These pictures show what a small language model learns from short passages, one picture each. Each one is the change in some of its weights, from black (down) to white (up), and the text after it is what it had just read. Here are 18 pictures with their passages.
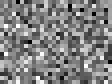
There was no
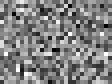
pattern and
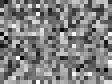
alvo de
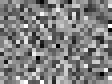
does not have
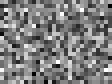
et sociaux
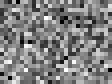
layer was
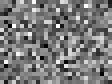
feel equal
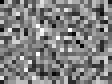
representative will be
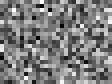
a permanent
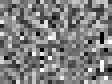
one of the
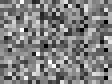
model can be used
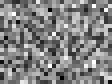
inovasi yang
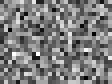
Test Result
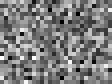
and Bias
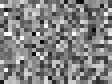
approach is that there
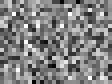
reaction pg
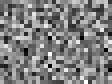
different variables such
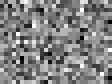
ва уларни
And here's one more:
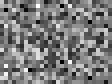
components of
